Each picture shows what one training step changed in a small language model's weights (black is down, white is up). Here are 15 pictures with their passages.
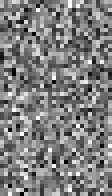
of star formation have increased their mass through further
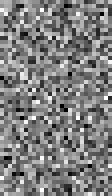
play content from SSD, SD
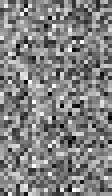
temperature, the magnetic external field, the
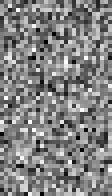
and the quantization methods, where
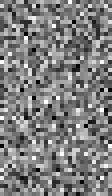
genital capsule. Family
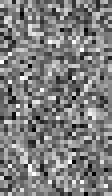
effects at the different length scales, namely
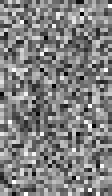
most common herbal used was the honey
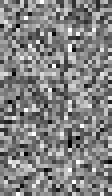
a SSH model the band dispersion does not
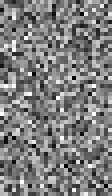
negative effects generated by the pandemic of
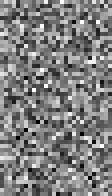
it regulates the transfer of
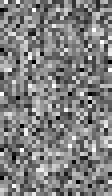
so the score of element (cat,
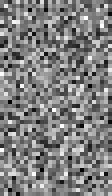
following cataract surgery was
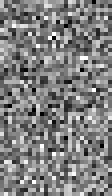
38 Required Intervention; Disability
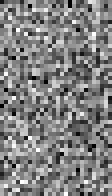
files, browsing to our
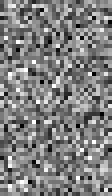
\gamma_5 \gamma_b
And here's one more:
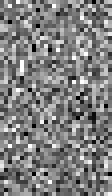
& Security (COCSS 2013),
